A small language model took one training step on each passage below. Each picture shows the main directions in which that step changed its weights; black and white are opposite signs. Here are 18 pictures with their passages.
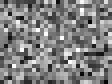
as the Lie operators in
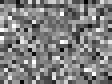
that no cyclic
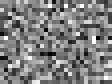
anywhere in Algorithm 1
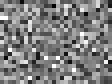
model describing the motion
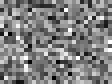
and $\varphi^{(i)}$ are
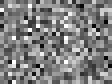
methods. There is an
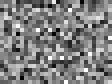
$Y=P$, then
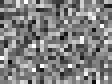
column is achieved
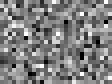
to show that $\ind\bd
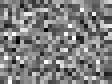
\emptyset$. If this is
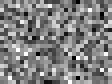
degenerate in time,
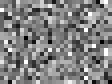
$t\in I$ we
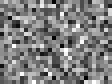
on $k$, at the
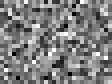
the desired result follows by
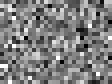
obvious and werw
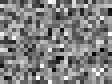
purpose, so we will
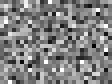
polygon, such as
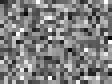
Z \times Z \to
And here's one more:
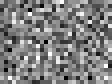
\cite{PP} for the
